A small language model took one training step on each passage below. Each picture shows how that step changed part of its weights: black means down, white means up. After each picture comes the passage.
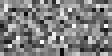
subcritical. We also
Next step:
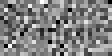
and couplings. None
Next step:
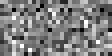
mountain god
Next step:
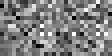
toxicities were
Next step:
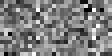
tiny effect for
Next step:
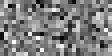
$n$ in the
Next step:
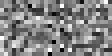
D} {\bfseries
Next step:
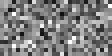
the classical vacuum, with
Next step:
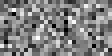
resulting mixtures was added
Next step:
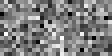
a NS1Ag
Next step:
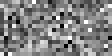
(see Figures
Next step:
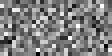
non complaint group
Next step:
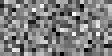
to residents or to
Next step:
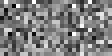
of the in-line
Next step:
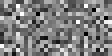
M2 again coincides
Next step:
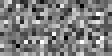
on the yield of
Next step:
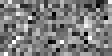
gravity to aid in
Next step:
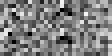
by D06 was adopted
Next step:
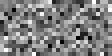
years. The physical distance
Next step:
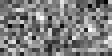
efficient in terms number of
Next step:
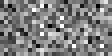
to prove positivity of
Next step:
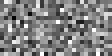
your desk or work
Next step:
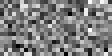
2D interaction coefficient is
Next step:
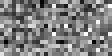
the polymers in the
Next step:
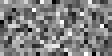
intrinsic uncertainties. Most
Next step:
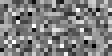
findings support the use of
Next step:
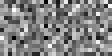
contributes a subleading
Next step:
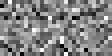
our dataset into training and
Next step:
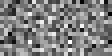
by chemical or thermal reduction
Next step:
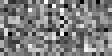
in cases 2 and
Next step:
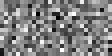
symmetry broken phases. These
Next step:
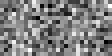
solubilization of
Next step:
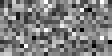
Portuguese case
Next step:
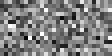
constraints have been provided for
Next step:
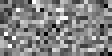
frame typically employed at the
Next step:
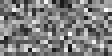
Table 3: Median
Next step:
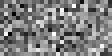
in design and development of
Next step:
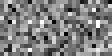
inclusions, while
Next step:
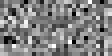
178 and is illustrated
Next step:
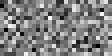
how these factors have an
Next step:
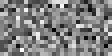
amplitudes relevant for the higher
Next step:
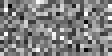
Povidone or
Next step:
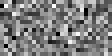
a bound pair and a
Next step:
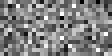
of labor and social
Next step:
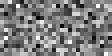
to the positions of the
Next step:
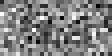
legal experiments carried out on
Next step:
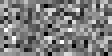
In order to implement target
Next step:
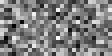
random vector on the
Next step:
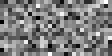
waste management strategies to be
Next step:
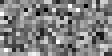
To determine whether the changes
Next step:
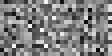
Half Yearly 64
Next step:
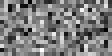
directly in terms of
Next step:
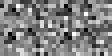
by those from the
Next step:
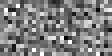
competency, and
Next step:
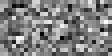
following data: representation structure
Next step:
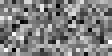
We then remove a
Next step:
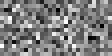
But at the temperature of
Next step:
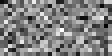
are adequately selected
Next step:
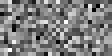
so all the independent field
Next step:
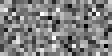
physical value, which reduces
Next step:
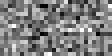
the approach will be studied
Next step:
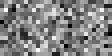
with good cognitive function.
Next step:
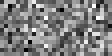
of destination because of
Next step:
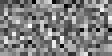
beginning of higher education and
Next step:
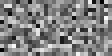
installation at appropriate moment
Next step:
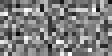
activities include environment sector,
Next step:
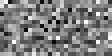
converters. SiC
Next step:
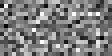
is again tested on a
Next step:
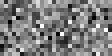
long-term stability when
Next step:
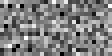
the desire for the
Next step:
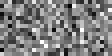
displays a characteristic
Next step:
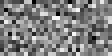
On infusion of the
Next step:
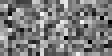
required to maximize the
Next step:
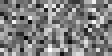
checking by
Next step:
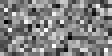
language wherever possible.
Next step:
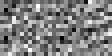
optimum water flow
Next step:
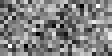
for identifying ecosystem services
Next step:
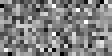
that the additional anomalies
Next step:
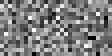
IFI Individual
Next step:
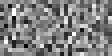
Behavior of Some
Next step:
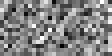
space. Common
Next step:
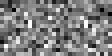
disodium salt
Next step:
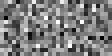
of $M \equiv
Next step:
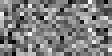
as red-dashed
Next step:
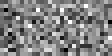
are effective but often
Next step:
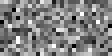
transverse forces. With our
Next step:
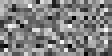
networks can be addressed.
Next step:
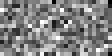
human society and governance.
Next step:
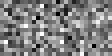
associated with objects at other
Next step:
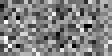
we offer some additional
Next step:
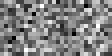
contribute significantly to human
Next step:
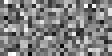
and techniques that can be
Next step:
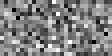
\and J.
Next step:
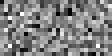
with crystals made of
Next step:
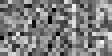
that he / she will
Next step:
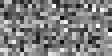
the conditions of the
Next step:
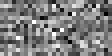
Stem thickness,
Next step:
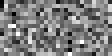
subjects were chosen from the
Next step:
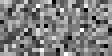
convey another point.
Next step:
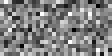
the quark fields satisfy either
